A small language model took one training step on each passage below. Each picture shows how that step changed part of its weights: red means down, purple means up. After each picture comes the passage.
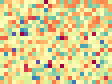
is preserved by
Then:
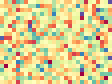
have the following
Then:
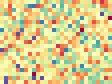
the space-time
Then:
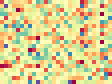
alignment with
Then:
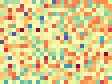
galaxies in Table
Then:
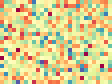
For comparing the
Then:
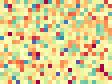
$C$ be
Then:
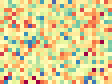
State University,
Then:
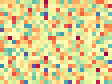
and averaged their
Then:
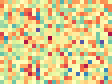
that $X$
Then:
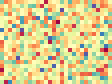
is not nowhere
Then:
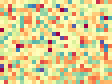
the first theoretical
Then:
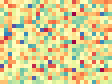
a rational
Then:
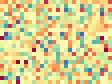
in ${\mathbb
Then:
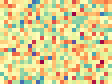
a series of
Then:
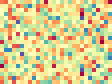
in the spectrum of
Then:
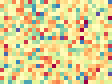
Nielsen and
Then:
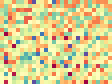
results obtained with the
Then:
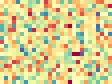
and has an
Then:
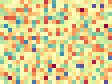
order unity,
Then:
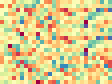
we assume that we
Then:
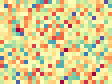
$M$ is
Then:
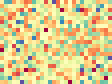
equations for the probability
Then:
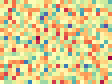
from small particles and
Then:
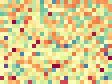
typical value of
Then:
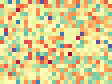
bar $G$
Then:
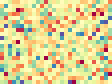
albeit it
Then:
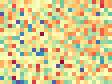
decomposition of a test
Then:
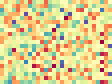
motors at
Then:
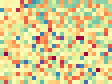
CMS while
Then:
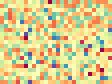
will rather use
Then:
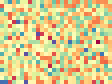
stochastic matrices are as
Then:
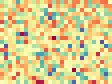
depends here on the
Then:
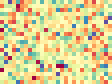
part lying in
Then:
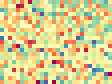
keep the
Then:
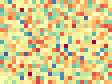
view it as a
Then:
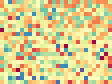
applied it to a
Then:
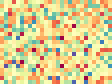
can be used to
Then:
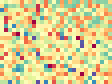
TTG near
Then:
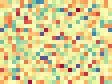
blue fraction
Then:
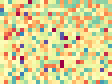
dot indicates
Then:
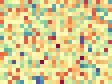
In the set of
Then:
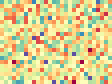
energy density as a
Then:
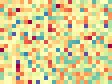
note by Remark
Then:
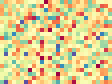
is as follows
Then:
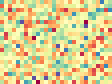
this way we have
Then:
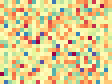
solutions approach with some
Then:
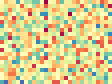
and $l$
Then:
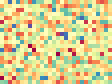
Yet, given
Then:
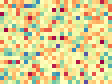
(as in
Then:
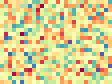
a case and the
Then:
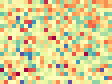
edge between the two
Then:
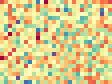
invariance in an
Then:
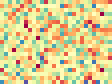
finite number of possible
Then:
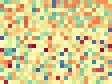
shape. The
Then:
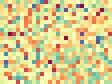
$X$. Since
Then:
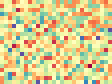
support to the model
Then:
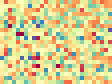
of its central black
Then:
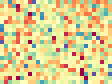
+ \cdots +
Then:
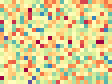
where $P$
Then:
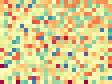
to $\overline
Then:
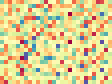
is expanded
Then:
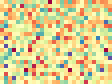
by certain classes of
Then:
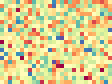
four-dimensional action
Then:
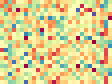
apps in
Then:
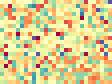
the same total
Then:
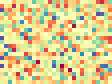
device, this
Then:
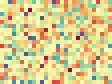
channels and
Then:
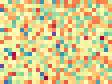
scale, so only
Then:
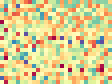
QEC is
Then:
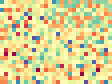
star PSR
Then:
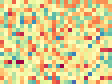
can also be
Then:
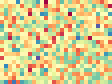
and $c$
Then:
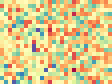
any arrow
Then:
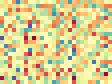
have, $\rho
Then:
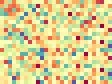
exception of
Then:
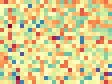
of the continuum
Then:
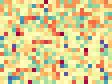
is the counit
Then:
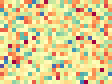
shock initial
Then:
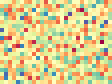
except the two
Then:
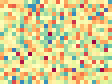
a Cartan
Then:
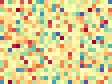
Define the solution
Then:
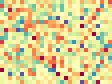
this is no more
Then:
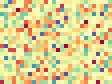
desired result
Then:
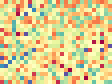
muon or
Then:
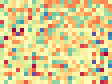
while holding the
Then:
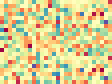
us split $
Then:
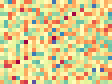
differentiate between
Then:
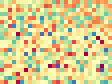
were within the
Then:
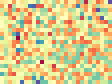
the proof of
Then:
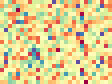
proof (notice
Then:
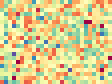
high types exit
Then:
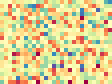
the spinors $%
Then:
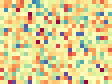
\qquad {\bf
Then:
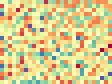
center lines
